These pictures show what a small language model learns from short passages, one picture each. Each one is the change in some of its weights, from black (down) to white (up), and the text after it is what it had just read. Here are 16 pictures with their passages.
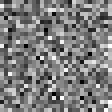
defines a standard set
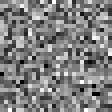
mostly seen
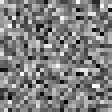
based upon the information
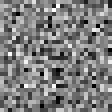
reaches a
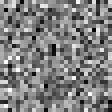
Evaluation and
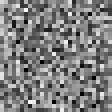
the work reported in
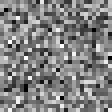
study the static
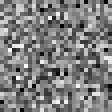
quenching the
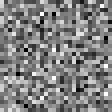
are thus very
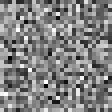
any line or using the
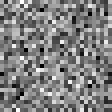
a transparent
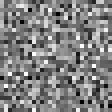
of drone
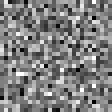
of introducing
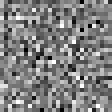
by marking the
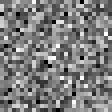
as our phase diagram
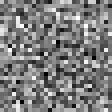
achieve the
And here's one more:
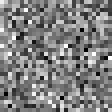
the shift in the
